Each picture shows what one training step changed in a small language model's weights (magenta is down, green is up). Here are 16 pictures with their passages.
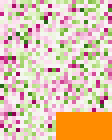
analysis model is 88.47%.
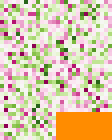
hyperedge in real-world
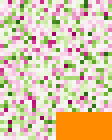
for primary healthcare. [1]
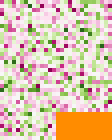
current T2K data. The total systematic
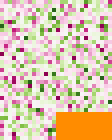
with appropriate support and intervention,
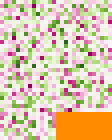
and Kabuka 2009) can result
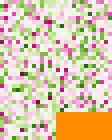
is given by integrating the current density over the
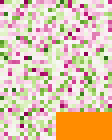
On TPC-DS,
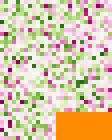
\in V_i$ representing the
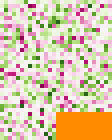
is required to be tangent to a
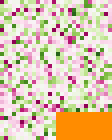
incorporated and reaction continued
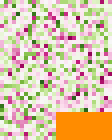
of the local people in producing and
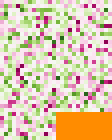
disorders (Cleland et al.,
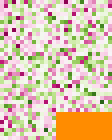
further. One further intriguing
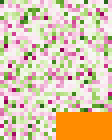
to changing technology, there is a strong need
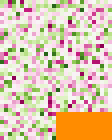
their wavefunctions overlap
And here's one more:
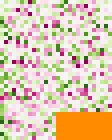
7-10$ lead to qualitatively
